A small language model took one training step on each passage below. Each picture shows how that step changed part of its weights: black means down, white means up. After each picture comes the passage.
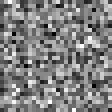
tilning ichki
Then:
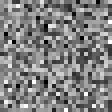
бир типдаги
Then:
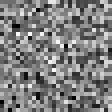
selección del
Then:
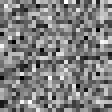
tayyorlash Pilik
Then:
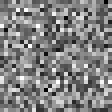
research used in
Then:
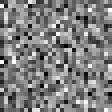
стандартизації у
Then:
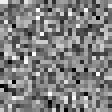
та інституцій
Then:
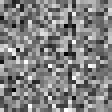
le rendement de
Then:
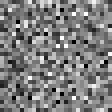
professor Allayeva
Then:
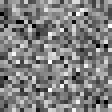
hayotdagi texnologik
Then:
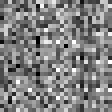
chiqarish mumkinligini
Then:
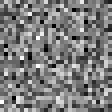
por demás Y
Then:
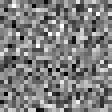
4. Haleem
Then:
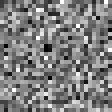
Asosan Yer
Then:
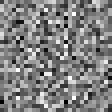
syariah untuk
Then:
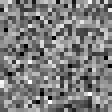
que podem fazer
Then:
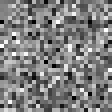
increasing by
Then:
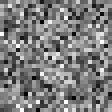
de revenus en
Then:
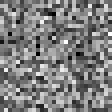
lozimligini ham
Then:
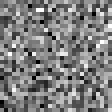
- Mayer,
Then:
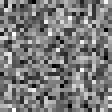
como aparência do
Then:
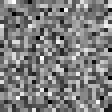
Em função
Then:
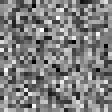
carencias, según
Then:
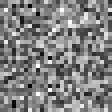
fato ou por
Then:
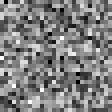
que otras
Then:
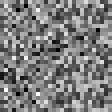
что цифровые
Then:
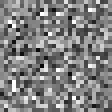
entendimento da
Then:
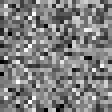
zamonaviy axborot texnologiyalarini
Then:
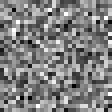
pois essa
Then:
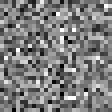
autônoma no
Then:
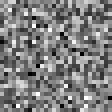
в учете
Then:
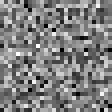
жирів та
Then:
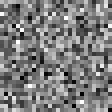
e estatístico
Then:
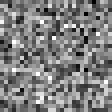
lavozimli va
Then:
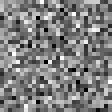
keng foydalanmoqda.
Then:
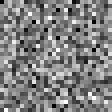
зависит от
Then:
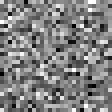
sini adalah
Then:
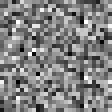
tiež na
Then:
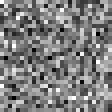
procesos de desarrollo
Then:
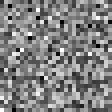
higher education
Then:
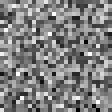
más adelante:
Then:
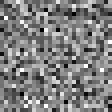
contenidos generados
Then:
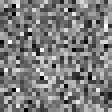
julgar as
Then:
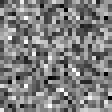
в процессы
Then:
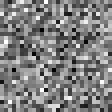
11 numéro
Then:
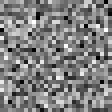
is (nog)
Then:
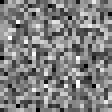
воды можно
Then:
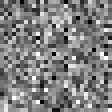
maqsadi insonning
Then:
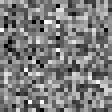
vir a encontrar
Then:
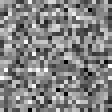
олган ҳолда
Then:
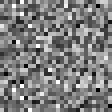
Quen percibe
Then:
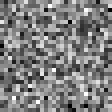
si bien desde la
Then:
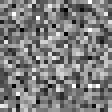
nazarda tutadi.
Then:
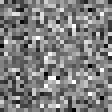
cette étude pour être
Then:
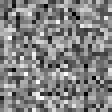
на рис.
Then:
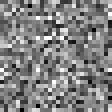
der empirisch
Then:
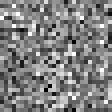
a leading
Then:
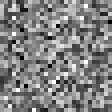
we een taal
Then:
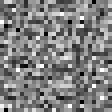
Werte der
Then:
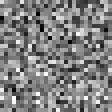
del total de la
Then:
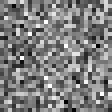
e traçados por
